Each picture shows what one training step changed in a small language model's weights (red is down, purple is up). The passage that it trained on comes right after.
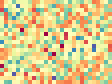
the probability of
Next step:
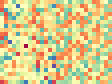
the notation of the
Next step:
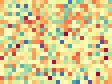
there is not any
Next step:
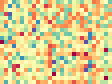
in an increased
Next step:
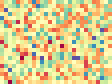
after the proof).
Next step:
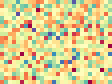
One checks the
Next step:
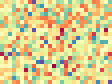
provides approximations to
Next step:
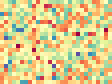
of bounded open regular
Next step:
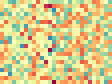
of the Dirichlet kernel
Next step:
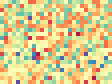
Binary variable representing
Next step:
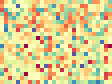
the coequalizer
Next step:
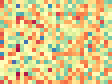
every $j$.
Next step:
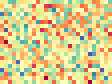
of this moduli
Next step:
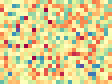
by a standard property
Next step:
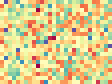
Assume first that
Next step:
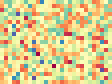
points are selected to
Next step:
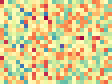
is the largest
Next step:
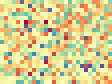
example, in the
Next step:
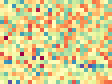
Finally, shifts
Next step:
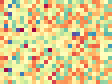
in the module \(
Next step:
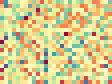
bundle induced from the
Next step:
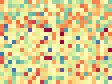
them if every
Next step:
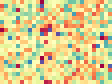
\\ \hline
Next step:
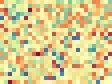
operators coincide with the
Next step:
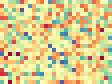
\ee there are
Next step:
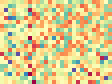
defined in terms of
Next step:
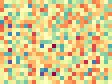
term in the sum
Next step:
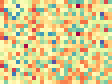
the lowest conformal
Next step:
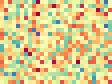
congruence class $
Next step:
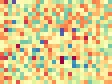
to the reader.
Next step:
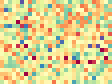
respect to ordinary rational
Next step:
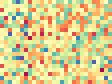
convergence and divergence rates
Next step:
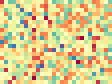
is the constant complex
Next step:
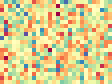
AP to invertible
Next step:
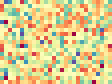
4$. Note that
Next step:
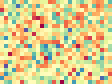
that $\alpha =
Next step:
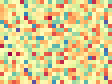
Y \right
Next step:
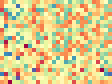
the prescribed
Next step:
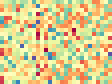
purposes of this
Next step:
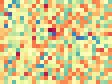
in the sense that
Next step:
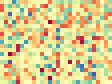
for every $k
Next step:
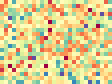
with low-order
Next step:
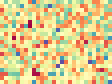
checked that for
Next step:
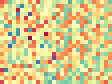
not true in
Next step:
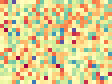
to make the computation
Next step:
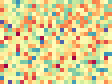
state grows.
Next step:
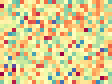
$\varphi$ by
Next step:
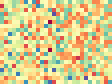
between solutions of the
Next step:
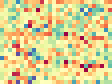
Then, for
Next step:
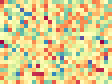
is observed that
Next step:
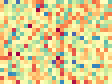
Hence by the assumption
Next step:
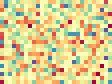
multiplicity $2$
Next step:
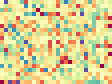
ANLS converge
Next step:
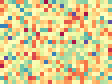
S2} is
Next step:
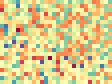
a line bundle on
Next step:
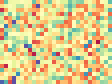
assertion (ii)
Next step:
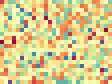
is parameterized by
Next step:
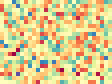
for all $t
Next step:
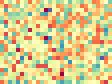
was found using
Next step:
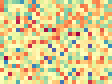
fixed $\vec
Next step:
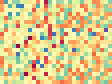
also an upper triangle
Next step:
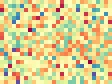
get that the number
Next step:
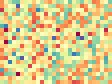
a real analytic isomorphism
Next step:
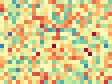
that it can be
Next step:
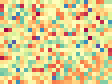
$n$ with
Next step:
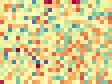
less clean,\
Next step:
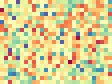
control theory (see
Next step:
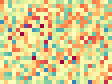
holds, it is
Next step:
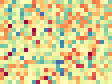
and straightforwardly
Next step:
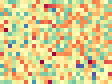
of the model,
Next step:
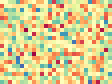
\co F
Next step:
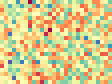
see that for all
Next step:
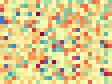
interaction constant
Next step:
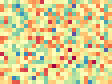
In order to derive
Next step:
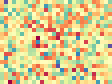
states that for any
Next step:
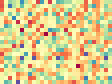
exactly half of the
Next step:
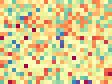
we have that
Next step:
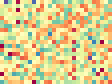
> \lambda$
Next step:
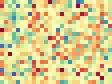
if $n$
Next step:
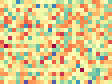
desired contradiction.
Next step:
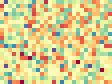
case $G =
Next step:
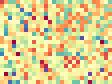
is listed in
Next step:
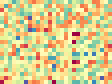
Boolean subalgebra of
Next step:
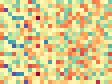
satisfies the equation
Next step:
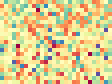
There are numerous
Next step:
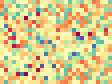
its symmetric image about
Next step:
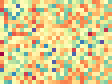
the average value of
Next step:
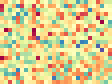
$a$ and
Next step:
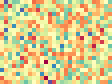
The value of
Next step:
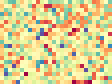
of an edge with
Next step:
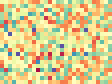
via the base change
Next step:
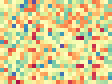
be the path
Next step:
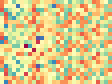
the cardinality of its
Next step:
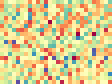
condition is homogeneous,
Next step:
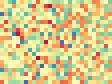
of cyclic groups.
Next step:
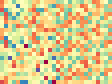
the completion of
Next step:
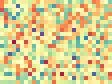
the signature in
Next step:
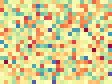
edge $e$
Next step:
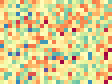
it is important to
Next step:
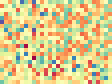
require choice of a
